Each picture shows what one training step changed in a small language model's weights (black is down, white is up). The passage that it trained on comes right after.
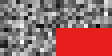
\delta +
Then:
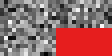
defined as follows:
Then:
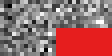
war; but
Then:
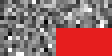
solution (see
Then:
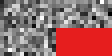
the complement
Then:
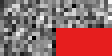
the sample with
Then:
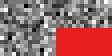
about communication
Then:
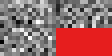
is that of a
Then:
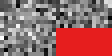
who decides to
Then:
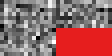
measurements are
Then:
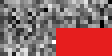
theory is to
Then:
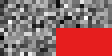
now follows from Lemma
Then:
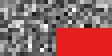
evaluated by each
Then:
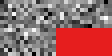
basic properties
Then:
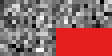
the weight of
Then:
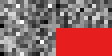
we still
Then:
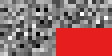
future of
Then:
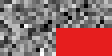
1 orange
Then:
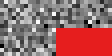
Lie algebra
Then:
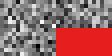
absence of
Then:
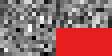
combination of
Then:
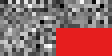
or prove algebraic
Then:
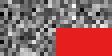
Monat im
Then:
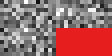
need to invest
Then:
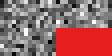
topological group such
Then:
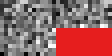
with parameters
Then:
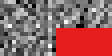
under Condition
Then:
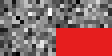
he adheres
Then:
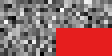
larger step
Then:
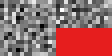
Coxeter system
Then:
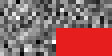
let us denote for
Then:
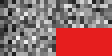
place a high
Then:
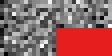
complexity and the
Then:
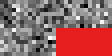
forms a
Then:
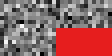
stability. The
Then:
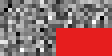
box (see
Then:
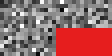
fact, set
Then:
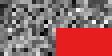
gives us
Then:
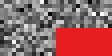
beat everyone
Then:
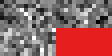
$r$ is
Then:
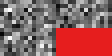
and define the
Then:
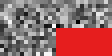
corresponding Weyl
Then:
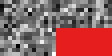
and the performance of
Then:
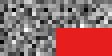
will provide proof
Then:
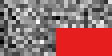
affine Lie
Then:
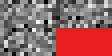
\cap s
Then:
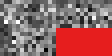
against all
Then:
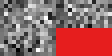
independent of
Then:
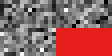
and $w$
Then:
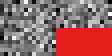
et al.
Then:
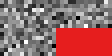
\item The
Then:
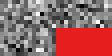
dual of
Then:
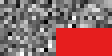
(i \ne
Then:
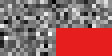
AR input process
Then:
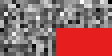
to check.
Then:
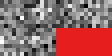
a brain
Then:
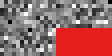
D}$ may have
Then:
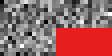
process is a
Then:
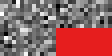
and deterred
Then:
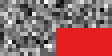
improvement over
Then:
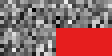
left on the
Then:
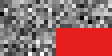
that not all
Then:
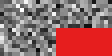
maybe related
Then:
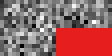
the unit of
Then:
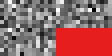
continuous image if
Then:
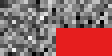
their right to
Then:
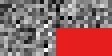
Lemma A gives
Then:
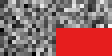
an obstetric
